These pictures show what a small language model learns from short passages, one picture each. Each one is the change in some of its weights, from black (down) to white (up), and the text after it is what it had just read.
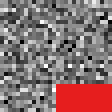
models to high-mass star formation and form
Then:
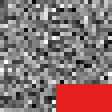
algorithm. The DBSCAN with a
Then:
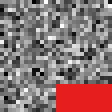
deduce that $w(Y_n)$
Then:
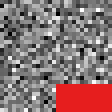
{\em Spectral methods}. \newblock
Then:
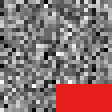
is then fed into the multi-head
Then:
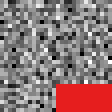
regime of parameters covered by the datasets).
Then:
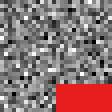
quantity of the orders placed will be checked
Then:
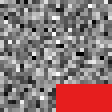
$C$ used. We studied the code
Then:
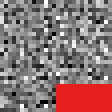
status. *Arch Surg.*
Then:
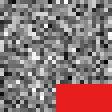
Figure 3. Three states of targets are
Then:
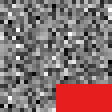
are conducted in MATLAB
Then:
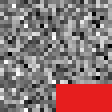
the manuscript. Authors are listed
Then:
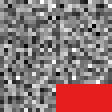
identified with a finite set of vectors in
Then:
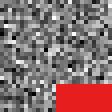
Coquand [2022] describe a polynomial
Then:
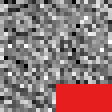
mortem autopsy.
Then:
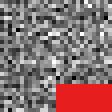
of supplier selection criteria studies have been conducted
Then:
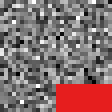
testing the quality of their wave functions for light
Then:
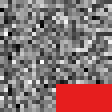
7th century. Colours might be
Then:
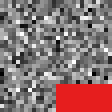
corresponds to the Lieb-Liniger
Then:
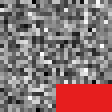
and irritated like other products that
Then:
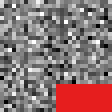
Two research questions and two hypotheses were
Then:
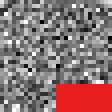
lower abundances. For completeness, the
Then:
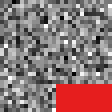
far above the weak scale. In this
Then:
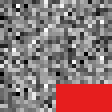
Klemyatin, S.
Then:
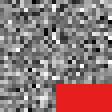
extended emission (EE) that are claimed
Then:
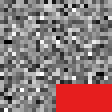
by mechanical removal from adult patients who
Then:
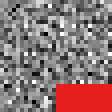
straight waveguides.
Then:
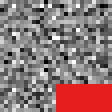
which is obtained if the measurement directions are set
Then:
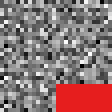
design and thereby power and area are reduced.
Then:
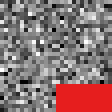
parameters and $1\sigma$ uncertainties on
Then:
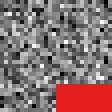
both efficiency and scalability. The paper
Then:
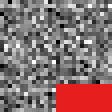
1913) Numbers of arms
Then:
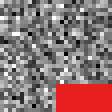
Lunch Theorems (NFLT)
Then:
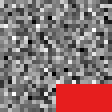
The aluminium disc starts rotating
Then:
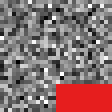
model of optimization contributes to the important task
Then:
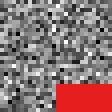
with $D_i$ reduced.
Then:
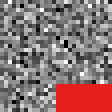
of homozygosity for
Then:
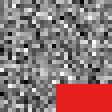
$t$ until the arrival of the
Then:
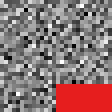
materials to create sustainable interiors. More
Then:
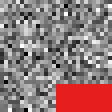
mode of addition known for citraconic
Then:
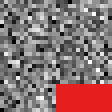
game over an alphabet of size
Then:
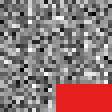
and jelly, aiming to reduce
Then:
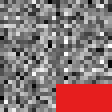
They suggested that these masses, and the estimated
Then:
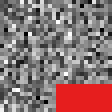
is the following explicit formula which slightly sharpens
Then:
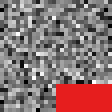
where $\mathcal{L}$ denotes the set
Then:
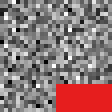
these different objects are related; the main relations
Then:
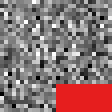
the PdFe layer were maintained even
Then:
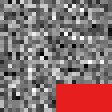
\right)\right., \] and
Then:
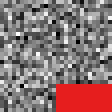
$2k+1$ independent (and
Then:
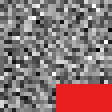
we describe alternatives to surgical
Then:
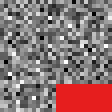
the Romanian IFA
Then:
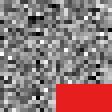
(sSEC), which flows to the
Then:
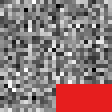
in Fig.4 (a). As the
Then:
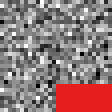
Coefficients and 95th Percentile
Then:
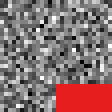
including a stop-and-go scenario
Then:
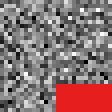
A {\em planar network}
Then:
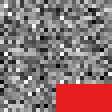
it. However, you want, get
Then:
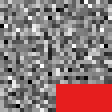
of **EM.** An example is represented by
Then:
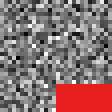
y Empresariales\\
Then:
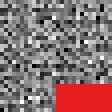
study employed qualitative methodology which involved analysis of case
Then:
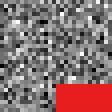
continuous function, the homomorphism of complete
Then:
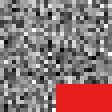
goal. In language learning, motivation is
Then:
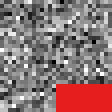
the condition to \begin{dmath*}
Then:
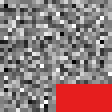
This approach is only suboptimal but is
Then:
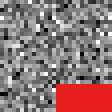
Program of China (Grant
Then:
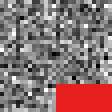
make their education a bit more interesting.
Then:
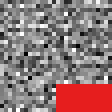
list-wise ranking loss [17,
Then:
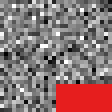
equality $\| b\|=\sqrt{\int
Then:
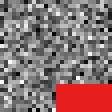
denote by $\lambda_1 \geq
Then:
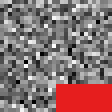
holonomic condition $z_{\rm
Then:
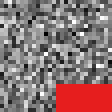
zero contribution is \[ <p_{\Omega
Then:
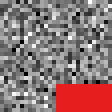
the dissociation of vortex pairs in the
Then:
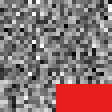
available. The data sources used are the sustainability
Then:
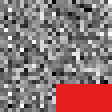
a wavefunction (real and imaginary
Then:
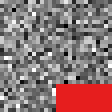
myocardial deformation are a
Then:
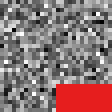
to the wedge product. We introduce the
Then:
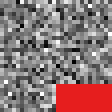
a religion or belief of
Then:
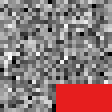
Underwater Glider α
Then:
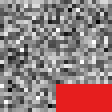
obvious example of such subtleties.
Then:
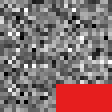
\bg \right)$. We have
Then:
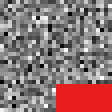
TBM #1 (a) and
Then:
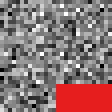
numbers. Modifications needed to apply the
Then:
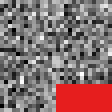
Telescope (VLT))
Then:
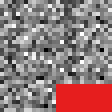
training in early childhood teacher education within the
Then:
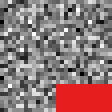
theory of Artin algebras.
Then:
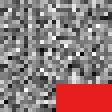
interventions to improve psychological
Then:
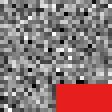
(a) Suppose that $K$ is
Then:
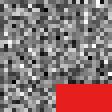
and the ring. This minimalistic model with
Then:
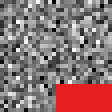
labelled by black curves, and the red
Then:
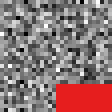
and peak clipping can be recovered during
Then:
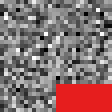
this, ageing also reduces the joint
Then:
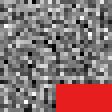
with a Robinson projection of the
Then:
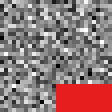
(a). However, we can see that
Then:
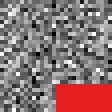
measurements reported by the ALICE and
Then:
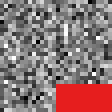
system of medicine that utilizes
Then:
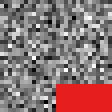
BA regression models. They note that the
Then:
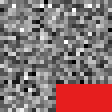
which is consistent with an increase of
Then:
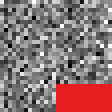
move to emergency remote teaching in
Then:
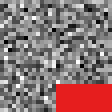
variable (TRUE if the interaction
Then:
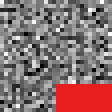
Chera dynasty,
